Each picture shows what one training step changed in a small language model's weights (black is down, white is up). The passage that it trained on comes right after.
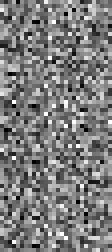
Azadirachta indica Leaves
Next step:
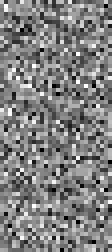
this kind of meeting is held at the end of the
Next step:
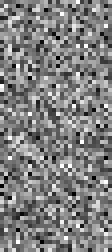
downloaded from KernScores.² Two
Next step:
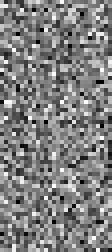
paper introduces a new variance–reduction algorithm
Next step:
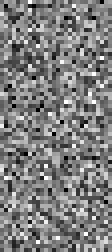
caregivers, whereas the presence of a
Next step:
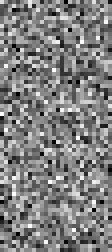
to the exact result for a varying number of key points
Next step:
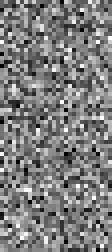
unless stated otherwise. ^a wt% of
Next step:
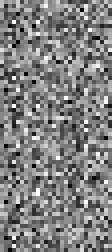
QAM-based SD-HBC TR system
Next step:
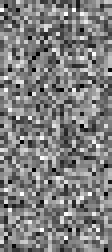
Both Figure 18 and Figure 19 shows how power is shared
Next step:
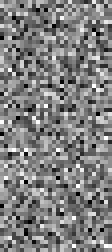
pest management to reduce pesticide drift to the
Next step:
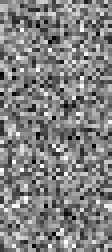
compounds not related chemically to fatty acids and they
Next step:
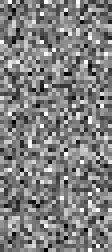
the GTZAN dataset, showcasing its
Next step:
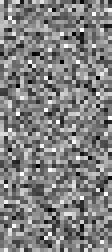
10 years, and subject to fines. Section
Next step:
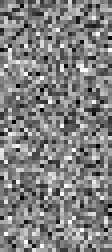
**Frequency:** how long the hazard will affect the
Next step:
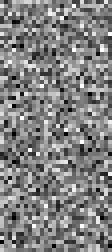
transformer architecture, and the role of these factors in
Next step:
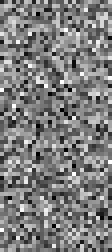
UNIBO Due date of the deliverable:
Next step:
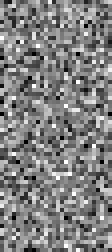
are increasingly being used to develop new applications in
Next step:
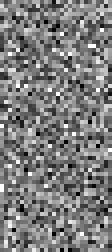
intermediate vehicles via relaying, an RSU
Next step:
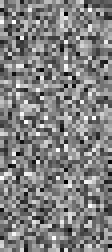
3: Atomistic NP-PC models calculated
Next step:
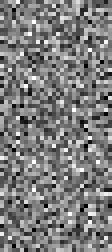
TCAN presents a promising advancement in medical image
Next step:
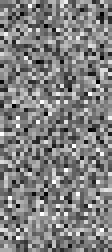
any previous application for a degree. I have done all
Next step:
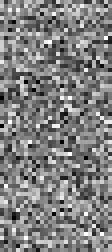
after closing the lead smelter activities in
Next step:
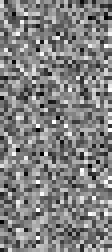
was illustrated in Fig. 5. It also
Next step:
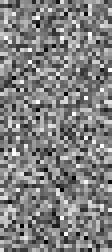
al.* ,2010]. The industrial discharge,
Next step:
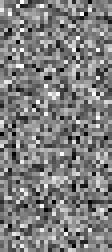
250 cm³ calibrated measuring cylinder
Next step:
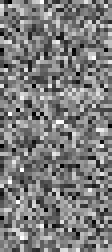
of each repeating movement gives rise to the motion
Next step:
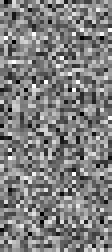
- in (8) using the $K_u
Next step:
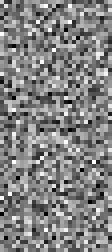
Aqua-Agriculture (IAA)
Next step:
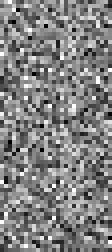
only via arbitrage, thus a scarcity in
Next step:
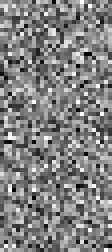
India ²Professor, Department of Electronics
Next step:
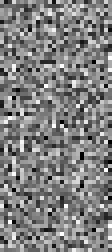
\mu|$ for all $\mu,
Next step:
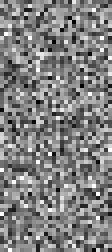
Need and significance of the study: It is important
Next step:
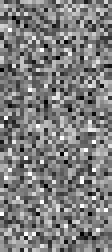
understanding the dynamic interaction between the drifter and the
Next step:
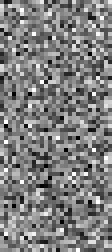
of storage than the original file [5]. The original
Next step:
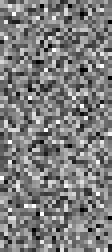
The calculations lead to $c=1.5$,
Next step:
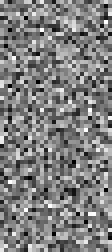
played joyfully. As an educational
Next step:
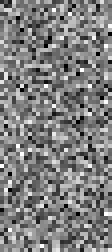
[2]. Furthermore, the immediate availability of the
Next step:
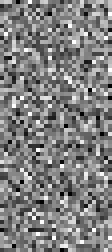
are still deprived of basic health care facilities.
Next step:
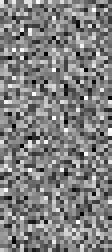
tool not only for linguistics, but also for
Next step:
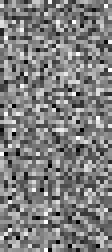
Presentation of the Players We consider the case
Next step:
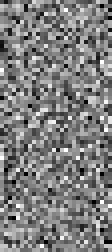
8. Estimating the value of Dark
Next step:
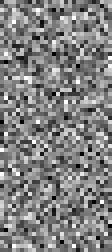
treatment with *Serenoa repens* associated
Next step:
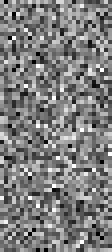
rating prediction, we integrate the negative effect features into
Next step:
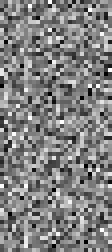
and secure U.S. defense
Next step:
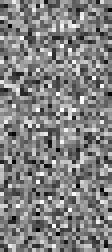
through inlet duct (2) and the amount
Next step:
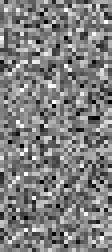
1994, pp. 13–29). Although in extension
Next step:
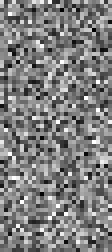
pesticide use, and fertilization). Site
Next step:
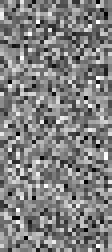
Typhi* or *Salmonella
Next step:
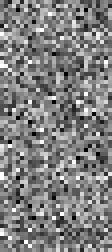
monitoring of workers' helmets. The proposed system
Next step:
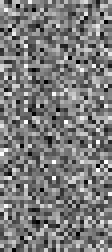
et al. [6]. Furthermore, it can be
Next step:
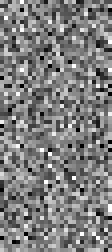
i. SME leaders should ensure that digital initiatives are
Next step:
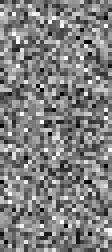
on Humans Conclusion Due to the strongest
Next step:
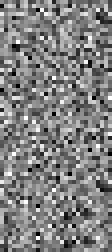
individuals and their communities”. The purpose of our review work
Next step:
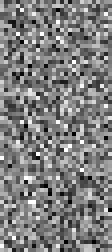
transfer between the Au atom and the substrate using
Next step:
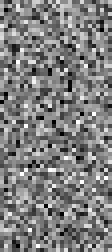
in informal ways, but formal introduction of
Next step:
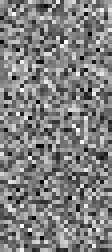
Anyigba, Nigeria. ²Department of
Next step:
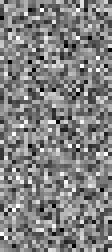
2023 percent and 25.52 percent made in the years
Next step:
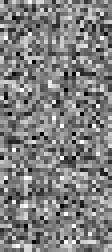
phenomena, which allows for their comprehensive assessment
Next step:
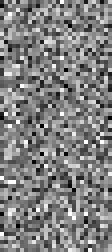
a leguminous tropical tree commonly known as
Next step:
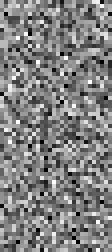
the development of different diseases have been the solid foundation of
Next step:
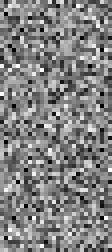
the model can be used in certain analyses. For
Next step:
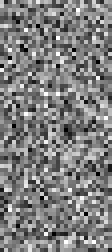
frequency filter. However, similar conclusions to those presented along
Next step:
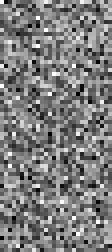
.491$), it appears that equity and trust
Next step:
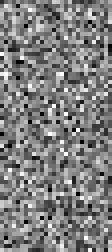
by Google Analytics, are the following:
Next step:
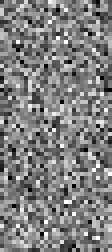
sensitivity of bacterial culture methods utilized, such as conventional
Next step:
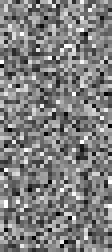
SM production, and compared the virulence on
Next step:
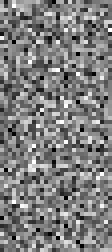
that can support students with SPED needs.
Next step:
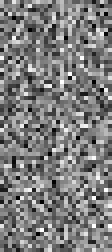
processing and apply cognitive engineering. Currently acting
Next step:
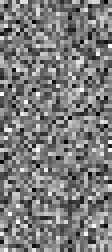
corrected effective viscosity η , ultimately
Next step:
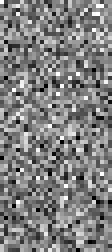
a cultural change effective, working on training but also on
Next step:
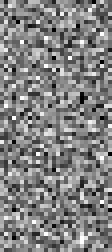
to the mission's objectives and to the two programs
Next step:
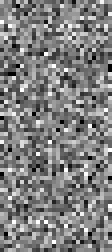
such a situation, the trustees and
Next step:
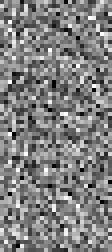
residues burning on agri-environmental soil
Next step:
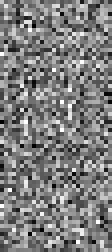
by their inhabitants, provide a means for
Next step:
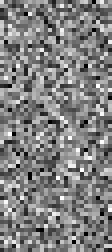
the constitutional name covering all of them.
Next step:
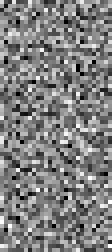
the three was perceived to be more effective in terms of
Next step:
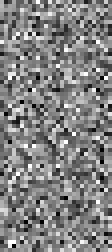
is carried out after being given education about nutrition.
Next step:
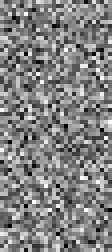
technology of today has made life easier.
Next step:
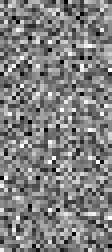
to any operating point, especially at light load condition,
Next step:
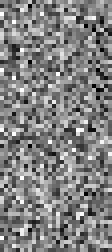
in science, and my books made them believe they could
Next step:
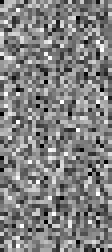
of Teachers in Matina District, Davao City
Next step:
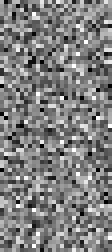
= \frac{\partial \Psi}{\partial
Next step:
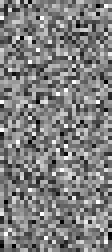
Linked Open (Geo-)Data.
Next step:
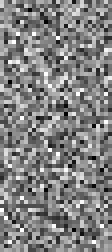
water. After straining, 1 gram of
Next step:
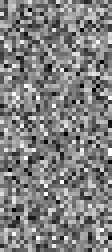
be used as basis for the safety profile of this
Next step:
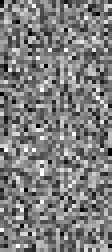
support (cognitive), being the exchange and providing information
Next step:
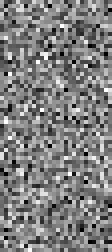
Figs. 4 and 5. In this case,
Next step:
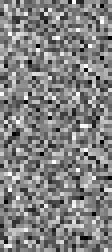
Africa) between 25 April and 7 May 2022. All
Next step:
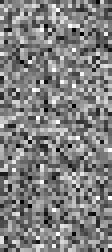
of incubation temperature for pectinase plate
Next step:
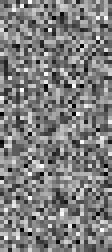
this paper. Keywords: Siegfried
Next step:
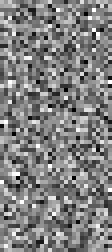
treat uncomplicated SSTIs, however
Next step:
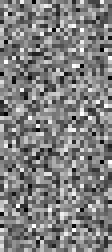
and Estimation (Miscellaneous cost)
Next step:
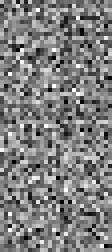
showed that at the time of 0.2 seconds
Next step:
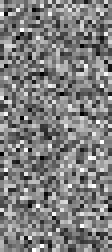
and water saturation change, the true resistivity
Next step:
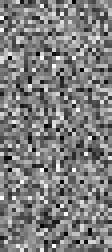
window size. The execution time of both cores is
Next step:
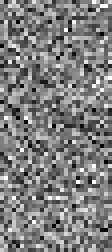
to the following equation: $$y(m)
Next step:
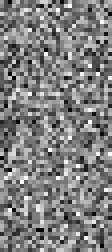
these goals are attained through education. One of the
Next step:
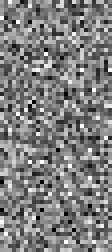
these legislations. Moreover, both the central and
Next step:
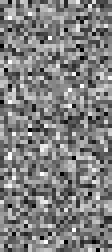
the viscous pressure components of Wigley
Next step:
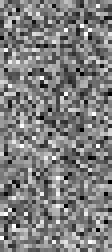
the NC emitted a wave, it would
